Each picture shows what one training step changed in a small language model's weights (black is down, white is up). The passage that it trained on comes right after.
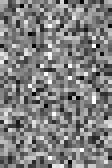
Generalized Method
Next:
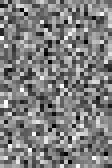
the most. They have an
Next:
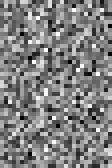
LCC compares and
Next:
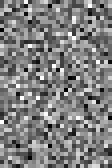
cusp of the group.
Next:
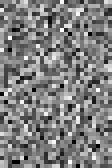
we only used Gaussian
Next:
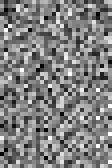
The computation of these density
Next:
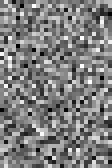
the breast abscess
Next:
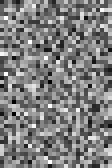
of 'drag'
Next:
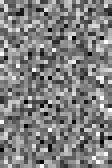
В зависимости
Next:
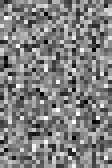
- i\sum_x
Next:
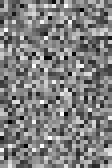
is a Wiener process,
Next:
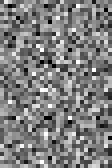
constructed nature of the
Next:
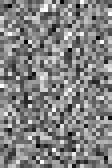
whose mean is the current
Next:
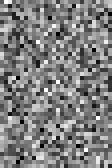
quantities introduced in
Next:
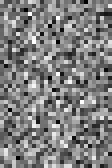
which got a third
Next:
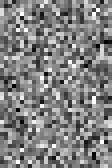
for baryons clearly
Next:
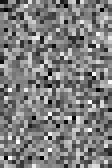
etadi. Bugungi
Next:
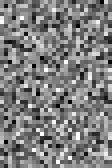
with the highest power
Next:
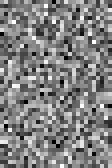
class V UPTD
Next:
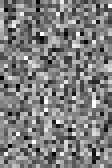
of the $W_i$
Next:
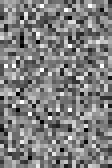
kun o‘zbek
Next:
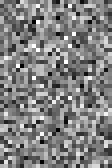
pelo risco de
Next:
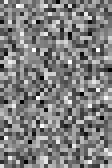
plus search match
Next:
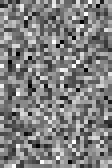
be desirable for the
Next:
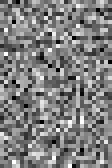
behavior in the Elevated
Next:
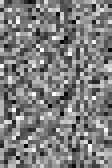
is more like the one
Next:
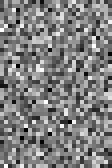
of ABC algorithm
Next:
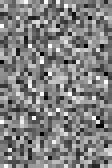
epoxy formulation was
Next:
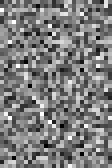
the changing structure of
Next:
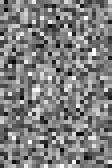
omil bo'lib
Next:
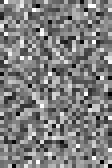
the detector disks is
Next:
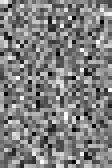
the $Z$ boson
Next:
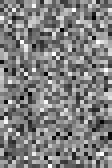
policy updates are
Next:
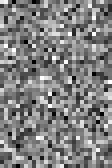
în circulație a
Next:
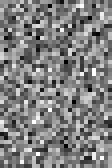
to $p$-type
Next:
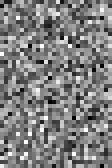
mg/L each shows
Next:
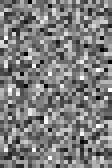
the individual transactions
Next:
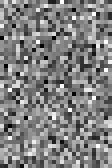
and prebiotics
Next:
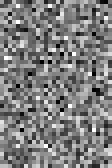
contribute to clinical
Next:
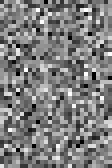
neemt – dan de
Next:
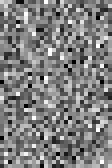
support vasopressor
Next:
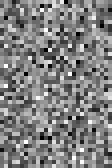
FU scheme.
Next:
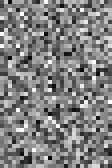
anthropiques à
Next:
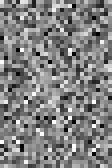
equations to determine the
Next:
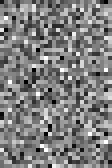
\mr. \nonumber
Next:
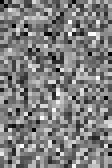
system can offer a more
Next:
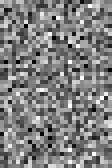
marcos de plantación
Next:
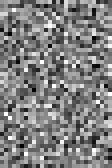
and Telmisartan
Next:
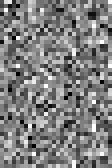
implemented for two popular
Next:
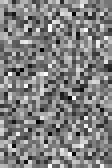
strategy works with any
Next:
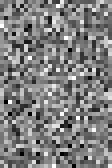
scatter, they find an
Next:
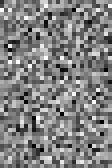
energy calibration. The
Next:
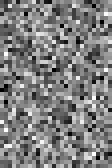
de uma universidade
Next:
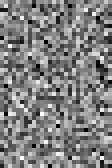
лечение в
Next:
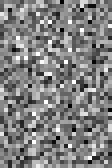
plano publicado a)
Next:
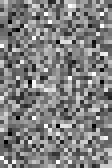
maintain environmental conditions to
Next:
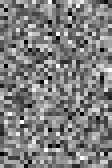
at the bottom of
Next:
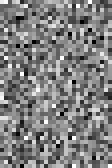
to protect information but also
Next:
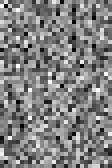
to seek counselling
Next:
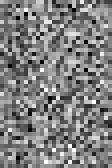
certain conditions.
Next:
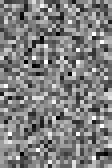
Formation of media
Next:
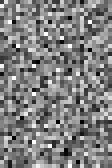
providing a discharge
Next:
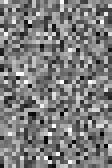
the separation of variables
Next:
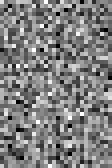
particles by attaching
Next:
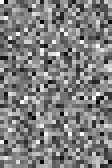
of algorithms using
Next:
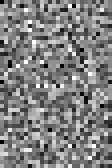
adenosine [19].
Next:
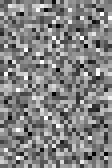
Definimos exudado
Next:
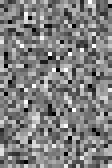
immersion in hot
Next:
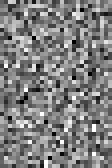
een verandering van
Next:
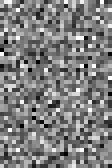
– Toshkent,
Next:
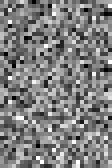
variation of stability with the
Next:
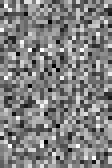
the child or gives an
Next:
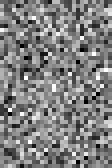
surface waters and there
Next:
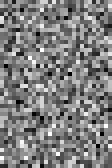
reduces the radiation
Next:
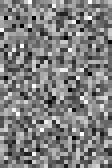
$F_1$ score
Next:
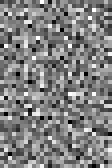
Im Rahmen der
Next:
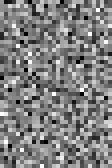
Court of Human
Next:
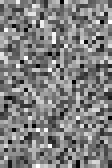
with a coefficient of
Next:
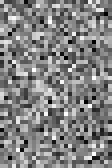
un significado que nos
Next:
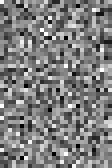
bandwidth, with the total
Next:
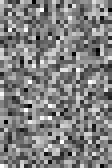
representations based on a constant
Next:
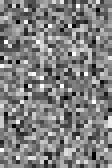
designed. It has been
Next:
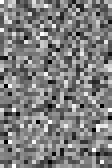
of primary medium
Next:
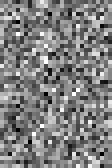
sustainable development.
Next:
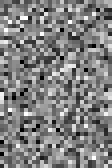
are located in Mgo
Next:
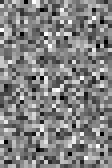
comb generators at higher
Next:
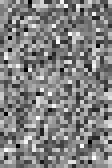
represents tensor
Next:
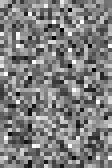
de los derechos
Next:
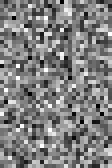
was indicative of pollution
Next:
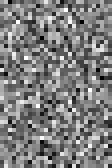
[The essence of
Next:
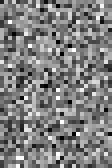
sabab bo'ladi
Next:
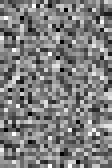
bringing out the
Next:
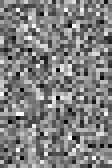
that its limitations in terms of
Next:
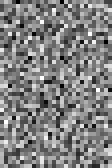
We therefore refer this problem
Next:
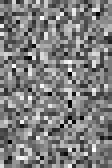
other hand, all findings
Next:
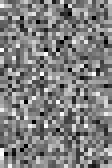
are presently published
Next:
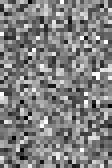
parfois donner la
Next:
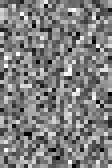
described by Taupin
